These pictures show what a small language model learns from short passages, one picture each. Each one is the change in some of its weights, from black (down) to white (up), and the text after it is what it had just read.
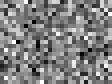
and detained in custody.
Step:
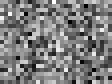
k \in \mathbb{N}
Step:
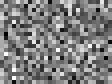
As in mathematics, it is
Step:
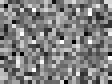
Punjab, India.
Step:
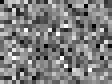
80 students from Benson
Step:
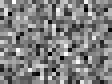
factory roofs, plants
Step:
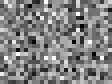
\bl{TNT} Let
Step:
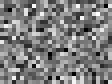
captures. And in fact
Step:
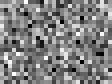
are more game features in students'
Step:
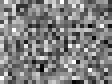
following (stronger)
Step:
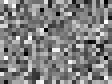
We note that our definitions were at
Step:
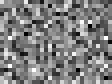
we may therefore construct quantum groups with
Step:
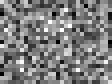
\cite{10} we conclude,
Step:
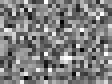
Need the sample concentration from the
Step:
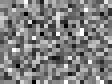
is 70% of the volume and
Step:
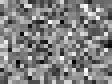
that we have the following two
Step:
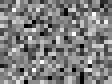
of two sorting algorithms with different
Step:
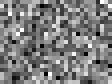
a finite set $\Delta\subseteq
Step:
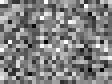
result. \end{proof}
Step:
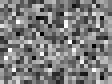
words as some constants and use them
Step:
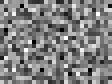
which derivatives are taken. In
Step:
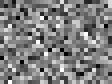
bundle $TM$ which has the
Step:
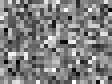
Transactions on Mobile
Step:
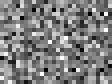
to be CRMs.
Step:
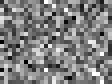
a given group $G$
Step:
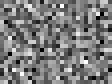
the experiments presented in this study,
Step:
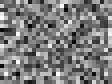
value of $\log X$ for
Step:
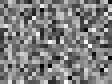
known competing financial interests or
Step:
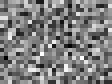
has no solution in nonnegative
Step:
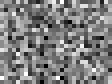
whole study area, while the
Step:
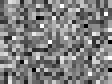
to take them equidistant from
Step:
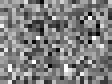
will be discussed in relation to
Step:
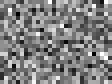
obstacles ahead to
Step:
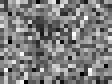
countries. African country
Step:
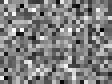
which follows immediately from the
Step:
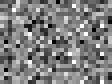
of transversals of the
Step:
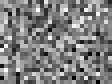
study, (1) is considered for
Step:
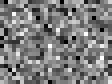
decision-making approaches, this
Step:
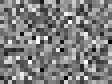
measurable using the
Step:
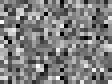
Thereafter, the study
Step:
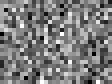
- The complexity of creating
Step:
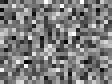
vibrations - Model approach
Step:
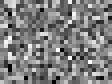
This research refers to the utilization
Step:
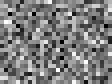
than the service recipient.
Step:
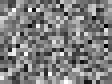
element of $\widehat{H}$,
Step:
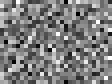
on relative $\pi_1$.
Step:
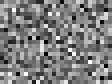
present an elementary approach to
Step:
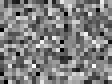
Theological Wordbook of the
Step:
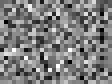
the currently implemented energy
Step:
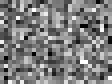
of each column gives a staircase
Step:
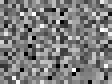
a bridge between the integral with
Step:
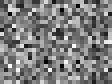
their coincidence point.
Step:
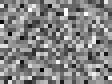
set of basic functions which are called
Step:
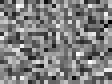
observations took place there. The
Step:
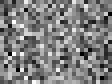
in the manufacturing
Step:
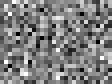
is a (rearrangement
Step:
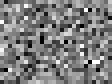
(n and \vec{v})
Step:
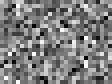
the Fermat's little
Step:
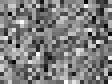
Correspondingly, in order to
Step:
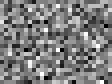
but -- to the best knowledge of the
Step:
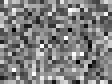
as usual $n=1$,
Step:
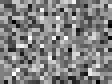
Filecoin: A
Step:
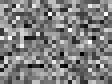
to pay “double
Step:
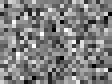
in the vegetative phase of
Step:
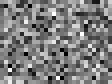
can corroborate the optimum
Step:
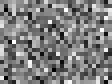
↳ Is the text
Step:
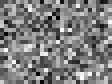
the information contained inside it, as
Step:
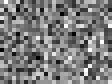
{\bf Proof:} Denote by
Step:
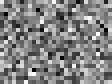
mapping $$ D'':A\to
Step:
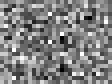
to detect artifacts based
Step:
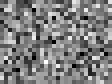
and Z. Shi. {\sl
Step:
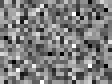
el diccionario
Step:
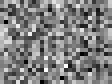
and Diesel OBM
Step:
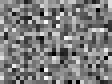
Di Pietro,
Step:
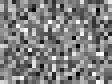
chain is ergodic or
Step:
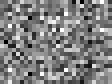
\right. \end{equation}
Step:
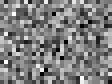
in this study was developed based on equation
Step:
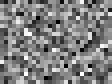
personal experiences of each agent.
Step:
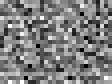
is possible, we shall denote it
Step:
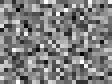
author(s) and the European
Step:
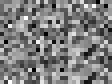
consequence of the definition of
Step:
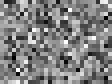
a new standard of government responsibility
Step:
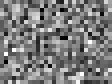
higher zero-crossing rate.
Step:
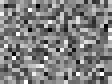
theorem, that the traces are
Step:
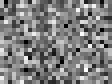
was achieved, arguing that
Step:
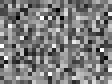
z^2$$ $$\Rightarrow
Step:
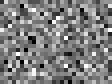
$T_1$ which does not
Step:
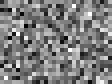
information between a publisher's
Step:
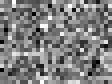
neither Hankel nor Riemann provide
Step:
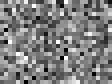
intelligence and machine learning
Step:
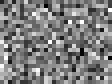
to 12- μm spectral
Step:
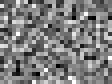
problem of uniform families.
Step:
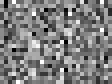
For comparison, the full-grid
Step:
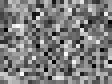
making use of these insights.
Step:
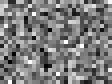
speed, feed rate and depth of
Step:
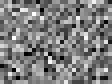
of the treated silver
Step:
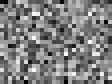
constant $c>0$ independent of
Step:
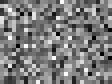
$(-\alpha_i)$ respectively):
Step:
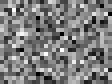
better understanding of the writer's
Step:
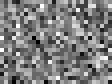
mg/kg, and in
